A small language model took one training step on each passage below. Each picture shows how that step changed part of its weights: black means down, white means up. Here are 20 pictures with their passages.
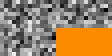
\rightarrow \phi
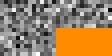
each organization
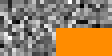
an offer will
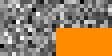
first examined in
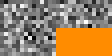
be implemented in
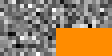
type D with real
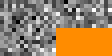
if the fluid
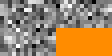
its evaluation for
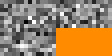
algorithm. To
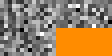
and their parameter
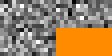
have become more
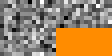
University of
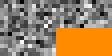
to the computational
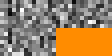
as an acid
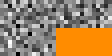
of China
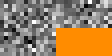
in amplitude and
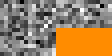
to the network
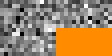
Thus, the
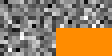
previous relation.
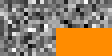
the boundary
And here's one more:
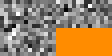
are taken at
